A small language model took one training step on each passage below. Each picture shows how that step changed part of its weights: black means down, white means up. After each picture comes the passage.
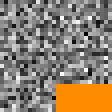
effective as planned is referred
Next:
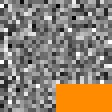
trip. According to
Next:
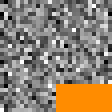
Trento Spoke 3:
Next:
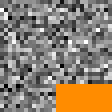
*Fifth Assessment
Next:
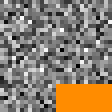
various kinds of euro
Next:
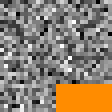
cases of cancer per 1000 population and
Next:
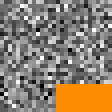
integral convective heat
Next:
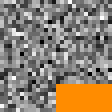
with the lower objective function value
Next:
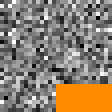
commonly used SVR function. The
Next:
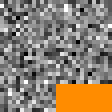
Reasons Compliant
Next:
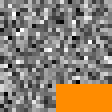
network. A further direction of this
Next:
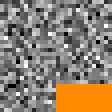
each group were compared with the final
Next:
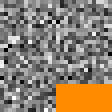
learning or deep learning methods are proposed to
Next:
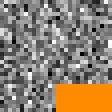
and heart failure, are
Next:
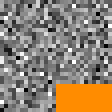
inferred that activists played
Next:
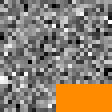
of wood unloading using a
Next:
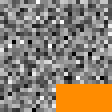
performance of wide field-of-view
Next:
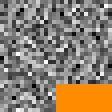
geometry for these complexes with two
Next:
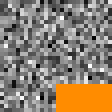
from the HERCCULES
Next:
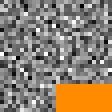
of dark matter produced by this
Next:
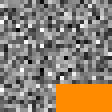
directos e indirectos que
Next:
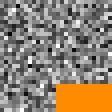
understanding of PBE modeling,
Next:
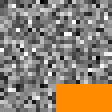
4.54 Always I understand
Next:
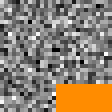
PE and a nominal influent
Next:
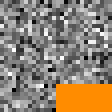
'Moral Disengagement in
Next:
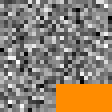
world probably due to rising
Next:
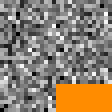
described the original and
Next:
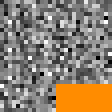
Applications: A Mechanical
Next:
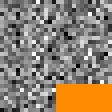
across subjects. In addition, it
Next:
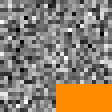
given the outsized influence of the
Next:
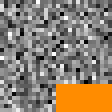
support to counties with high poverty
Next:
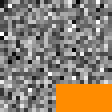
collected from sixty human
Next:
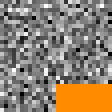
vector y^\dagger
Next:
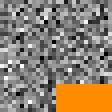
system which runs on the same technology
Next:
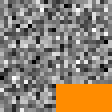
for low angles of attack,
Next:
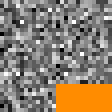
unconfined aquifer given
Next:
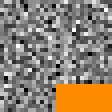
of smart city strategies is
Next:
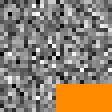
Lead Authors
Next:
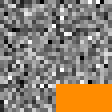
4 describes Lizard;
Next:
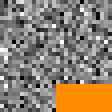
two or three mock trading
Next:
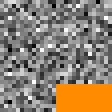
and deferment for pastures
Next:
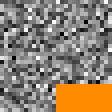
teacher performance (Joen et
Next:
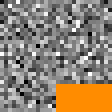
VIEW* showing
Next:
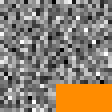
based on weight recorded at
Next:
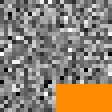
Principal Component
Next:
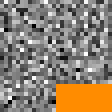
robustness, interface
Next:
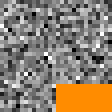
a large number of desktop
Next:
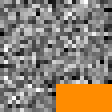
for Tackling Energy Poverty
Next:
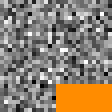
al.* (2020) present the development
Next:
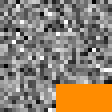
America Hispanic
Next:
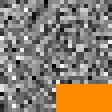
a prototype implementation of an
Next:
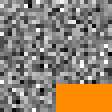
double stirrer on
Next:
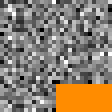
Salt Marshes 73
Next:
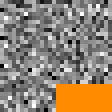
5). Figure 5: Default
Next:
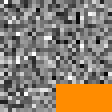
inhalation of respiratory
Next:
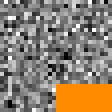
is to analyze the existing
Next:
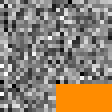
model will be discussed in the following
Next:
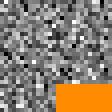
of the causes of sepsis
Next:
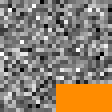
Brazil suffered
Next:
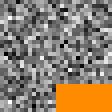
the range of low 2-digit
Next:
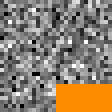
Blood samples are taken and
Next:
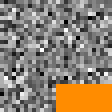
expectations regarding the accuracy from
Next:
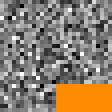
their unique landscapes
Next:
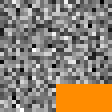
as procedures for obtaining
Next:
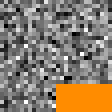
the application of the classic
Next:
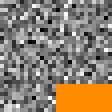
by Fan et al. [2].
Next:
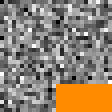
Keyword: AFM
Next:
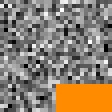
model, the rate of GDP or
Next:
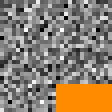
more important to promote India in
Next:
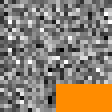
Dermatology, Venereology
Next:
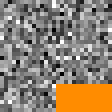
schemes with tf-idf
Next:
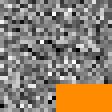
invest more time on domestic
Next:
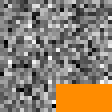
one study was 2019 mGy ±
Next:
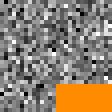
network TreeDivNet, to
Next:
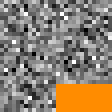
and the Internet. A survey was
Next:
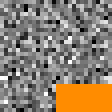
to the experimental result shown in
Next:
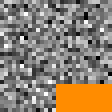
and their implementation into daily life were
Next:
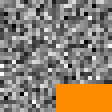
compounds are presented in Table
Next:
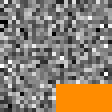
source of concepts on the
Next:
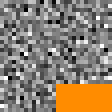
to the constraints of tax
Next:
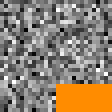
selection process, and information on how
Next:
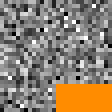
to use in a real plant.
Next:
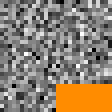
low visibility, but overall
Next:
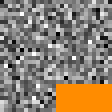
prediction of the reactivity. Table
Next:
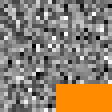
predictor of HF risk across both
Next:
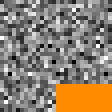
only gain theoretical knowledge through
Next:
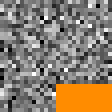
facilitate the industry's
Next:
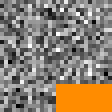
further, identify possible synergies
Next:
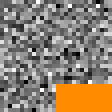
than 90% of separations are
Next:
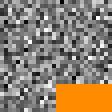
cluster is monitored and
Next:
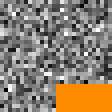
system, no glycerol was
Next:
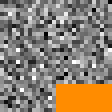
students in the control group. In general,
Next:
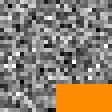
the overall experience. Only
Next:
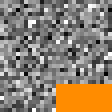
V, are destroyed by
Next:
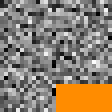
Sectional Interventional
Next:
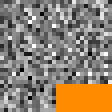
be clearly seen that all of the
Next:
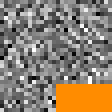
so far, much of the
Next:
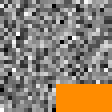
six (6) groups (A to
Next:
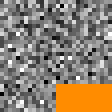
session and poster display
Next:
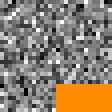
able to live a life of
